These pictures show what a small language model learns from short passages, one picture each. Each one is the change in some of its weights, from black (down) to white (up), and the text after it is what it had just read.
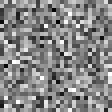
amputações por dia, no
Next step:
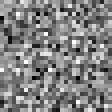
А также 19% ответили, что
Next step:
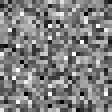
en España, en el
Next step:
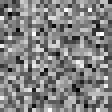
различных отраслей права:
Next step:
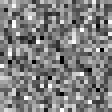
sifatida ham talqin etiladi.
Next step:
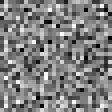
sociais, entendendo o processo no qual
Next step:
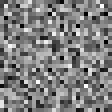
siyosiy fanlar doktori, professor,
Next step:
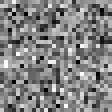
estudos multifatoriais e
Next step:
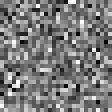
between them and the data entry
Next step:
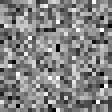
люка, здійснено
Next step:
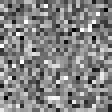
яхши маълумки,
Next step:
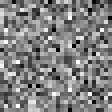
viver na fazenda Na
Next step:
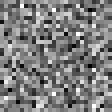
qatorda psixologik
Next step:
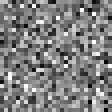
uyushtirishda aybladi.
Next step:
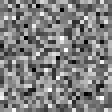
l'inflation. Ceci est
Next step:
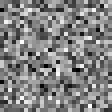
domeniu în alte sfere de
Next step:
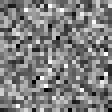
N., Brynjolfsson
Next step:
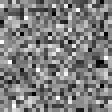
e ACV Embora o
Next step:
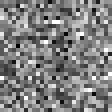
relevância desta abordagem para
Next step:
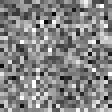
санкцій та політична
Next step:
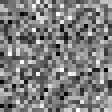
sifat hisoblanib, ma'no
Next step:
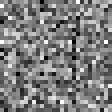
alla sala 18 granted =
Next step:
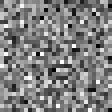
(konstruktorlik), bir necha
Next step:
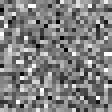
isla de Creta, situado en
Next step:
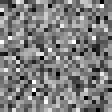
и прикладных исследований,
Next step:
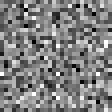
lifli traxeidlərlə
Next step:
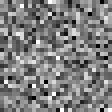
óleo usado comprado;
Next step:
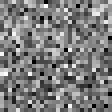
имеет правильный выбор
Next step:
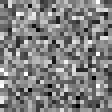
por lo cual, Ochoa et al
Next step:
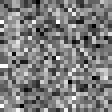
è supportata da strumenti che
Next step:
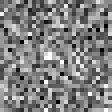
[...] Las afectaciones y
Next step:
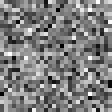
предусматривает собственно
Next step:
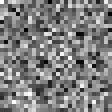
de norte como o topo da
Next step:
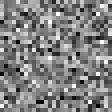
mögliche Instanzen auf der
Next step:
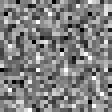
tarbiyalaydi. Bola
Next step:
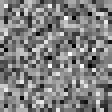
today's educational processes.
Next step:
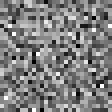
наиболее важных приоритетов
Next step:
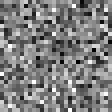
kursi o'rtasida katta
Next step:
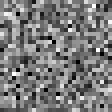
muqaddima 11 bobni
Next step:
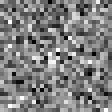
elementi sifatida qaraladi.
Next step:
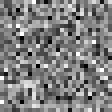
данной статье говорится
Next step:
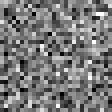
prokuror nazorati
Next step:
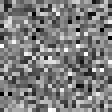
sharoitida innovatsiyalarni
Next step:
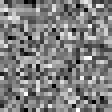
образования: кроме государственных
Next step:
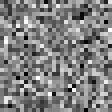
давлат аҳамиятига эга
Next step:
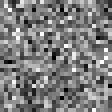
ashula va cholg'u
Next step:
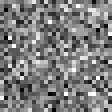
*income smoothing*
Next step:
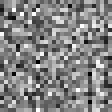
Direito. E-mail:
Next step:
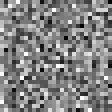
Koenen - анатолийская.
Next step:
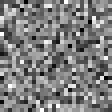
stance on the incident.
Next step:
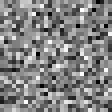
kuchaytirish, bilimlar
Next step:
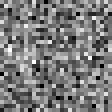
tanlangan guruhga bog'liq
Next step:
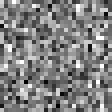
hadis. – Toshkent:
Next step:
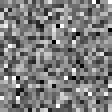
obtención de patentes y producción en
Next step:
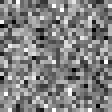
daya manusia tidak hanya
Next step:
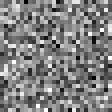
biogassproduksjon er på
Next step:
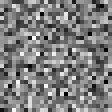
presentes desde do o começo das
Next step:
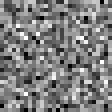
словарь. Минск:
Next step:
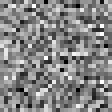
компромат как на “украинского
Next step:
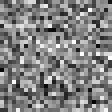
плательщика. Аваль
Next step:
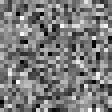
оцінюватися, виходячи
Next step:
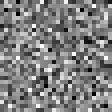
conceptos como el de solidaridad
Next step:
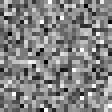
та «Statistica 6.0».
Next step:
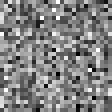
Sumartyo, F. D.
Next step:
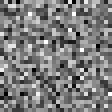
nämlich die Teilhabe
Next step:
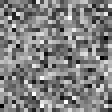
diberikan oleh peraturan
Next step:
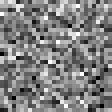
iqtisodiy hodisa va jarayonlarni
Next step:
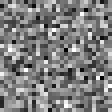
вещественного. Существование
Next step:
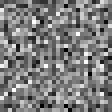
Acht gelassen. ✓ Das
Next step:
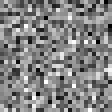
ser influenciados pelas diferenças de
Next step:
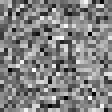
преєклампсія у
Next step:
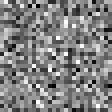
qoidalarini tasvirladilar.
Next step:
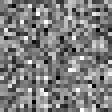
dan mendorong. Tindakan
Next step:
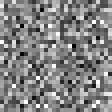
TURKLAR DAVLATI
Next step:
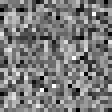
va moliyaviy xavf darajasi
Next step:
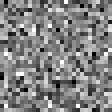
[2], а також ризику
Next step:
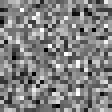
ellos” (respuesta 12).
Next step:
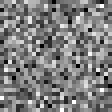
первые книги и грамота
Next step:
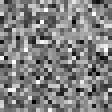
adanya kemajuan di
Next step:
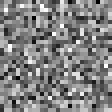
kishiga yetgan. Bu
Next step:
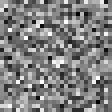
Inklusion dieses Bereichs
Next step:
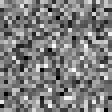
atrazin, njihove
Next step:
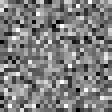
és más múmiaporok
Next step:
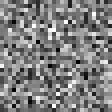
se entiende la autonomía como la
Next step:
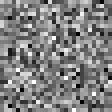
продемонстрировано на
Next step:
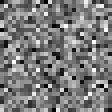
террорчилик фаолиятини
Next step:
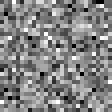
по коме глаголске
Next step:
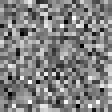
проектування нової АДВ для
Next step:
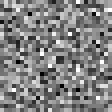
Information och bilder av proverna
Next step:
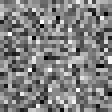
perbandingan prasiklus,
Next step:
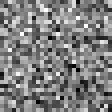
citi. Beidzot,
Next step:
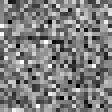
revisión bibliográfica para
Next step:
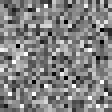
МІЦКЕВИЧА В
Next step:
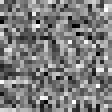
va xalqaro tajribani
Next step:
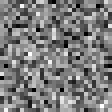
nasl bo`lib yetishishini
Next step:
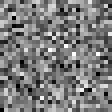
and mathematical education:
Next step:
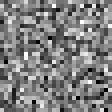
sama lain dengan alur data.
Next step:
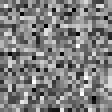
освобождения из мест лишения
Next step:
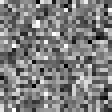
o'quvchilarni inklyuziv
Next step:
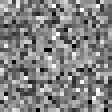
Russian Federation.
